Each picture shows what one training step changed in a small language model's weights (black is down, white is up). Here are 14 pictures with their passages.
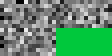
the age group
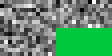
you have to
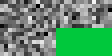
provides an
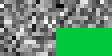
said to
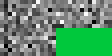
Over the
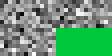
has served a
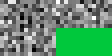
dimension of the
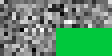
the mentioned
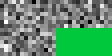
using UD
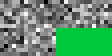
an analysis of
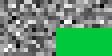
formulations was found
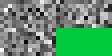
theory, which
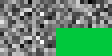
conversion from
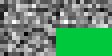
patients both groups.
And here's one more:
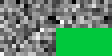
had facial
